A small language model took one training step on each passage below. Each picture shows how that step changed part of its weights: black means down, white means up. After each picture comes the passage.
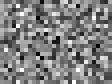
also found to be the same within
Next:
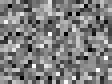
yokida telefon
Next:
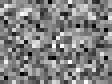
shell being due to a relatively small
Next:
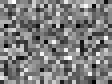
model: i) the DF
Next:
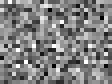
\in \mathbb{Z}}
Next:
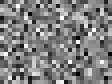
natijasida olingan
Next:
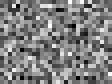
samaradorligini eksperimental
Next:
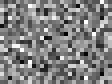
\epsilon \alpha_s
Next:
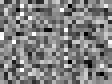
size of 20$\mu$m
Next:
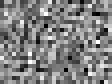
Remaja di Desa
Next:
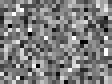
Rayosat qarori
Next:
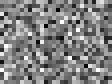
A., Shopulotova
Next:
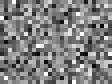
to those of the RNS
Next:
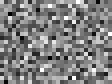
frequency of successful reconstruction. In
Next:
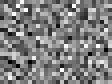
e aminoácidos
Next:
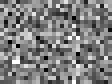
and the parameters are assumed to be
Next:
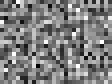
la determinación del sexo
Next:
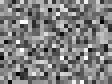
bajariladigan ish
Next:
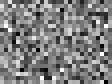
mbuh aku ora
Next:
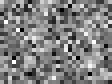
В состав MPLAB
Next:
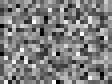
xalq ijodiyoti
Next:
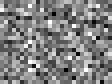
the total energy of the nucleus
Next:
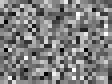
gas accretion and dynamical friction
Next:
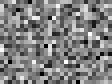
with $\tau_0$ in
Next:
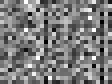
OF INNOVATION IN
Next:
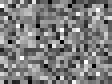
can be described by the Lorentz force
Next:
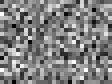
with our findings, indeed, we
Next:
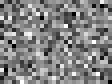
відбудова України у
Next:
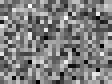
The above-mentioned characteristics of
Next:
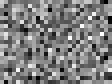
the order-disorder transition is
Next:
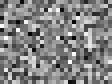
(*youth language*) —
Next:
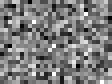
hidden local symmetry Lagrangian
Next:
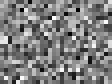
``L'' in the superscript
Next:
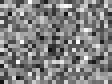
и даже физики
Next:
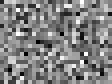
\right) }{a b
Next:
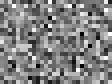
the use of IoT,
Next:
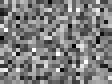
leptoplar ta’lim
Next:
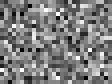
strategik ahamiyatga
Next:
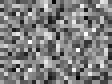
ravon, o'quvchilar
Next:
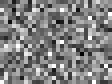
el enfoque teórico
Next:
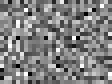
inference results tailored to its
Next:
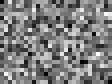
aynan raqamlarning
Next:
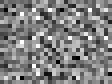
FOID Shaxsni
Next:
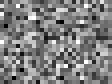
moments vanish initially. Since
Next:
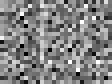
stabilized. The differences between
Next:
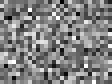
via type-I spontaneous
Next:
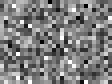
Using the similar arguments for the
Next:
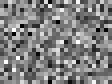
shown in Fig.~1. The
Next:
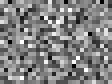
provide strong and localized object contrast
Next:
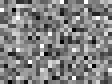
Makeen HA,
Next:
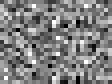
spesimen yaitu:
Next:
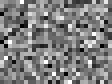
energy (D$_1$ state
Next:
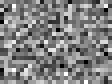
seletividade alimentar é
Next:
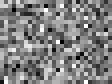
strongly warped throat
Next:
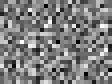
at a different wavelength from the
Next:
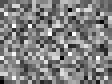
vale salientar que a
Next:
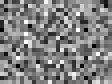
що світ, в якому
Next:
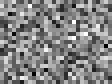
II and Design I are
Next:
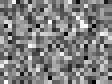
envisage at this stage a
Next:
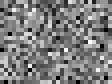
low metallicities. At low
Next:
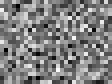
by measuring a ring's
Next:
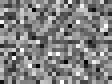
RSGs inferred from
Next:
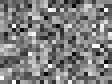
davrda vujudga
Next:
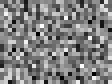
yani insan dışı
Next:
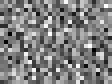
as \begin{equation}
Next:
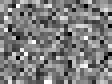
wet spinning from a dispersion
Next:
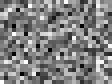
the UV, the basic parameters
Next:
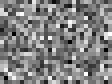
on use of general scientific,
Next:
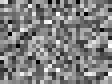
choice models in transportation
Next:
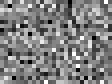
to functions. For example, a
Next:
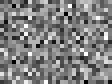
смислів освіти
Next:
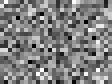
the Department of Preschool and
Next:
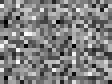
the only fitting parameter. The resulting
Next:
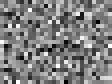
along the axis corresponding to the line
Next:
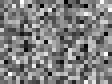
o'tdi... So'ng
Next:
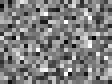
of zero factorization energy $\epsilon
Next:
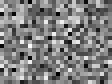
upper shaded areas correspond
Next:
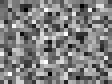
turli tezliklarda
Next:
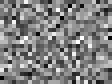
perpendicular to the focal plane.
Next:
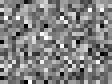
cash beloning.
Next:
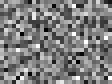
the same time, unlike the
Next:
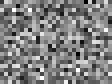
and Nuclear Engineering
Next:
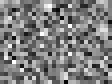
turli mintaqalaridagi
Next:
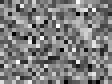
предпринимательства в
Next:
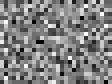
Columbano. Com base
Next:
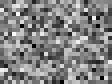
bij het ontwerpen
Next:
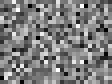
0$} The previous section has
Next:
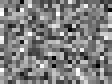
optimization baselines,
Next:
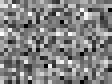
since, as mentioned above, both
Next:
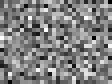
measurement procedure is under control. If
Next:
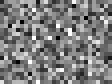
estetik hissiyotni
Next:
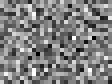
Low temperature and high pressure both
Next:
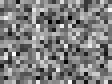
barpo etildi va
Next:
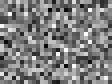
For each user \( u \in
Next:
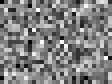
dos indivíduos e
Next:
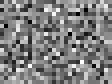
\ee so we once more
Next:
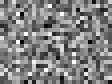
de conclusies zonder
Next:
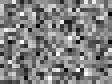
correspond to figure(a) with
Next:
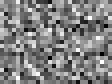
relevant case when $+-$ state
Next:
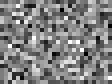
ishlov berilgan variantlarda
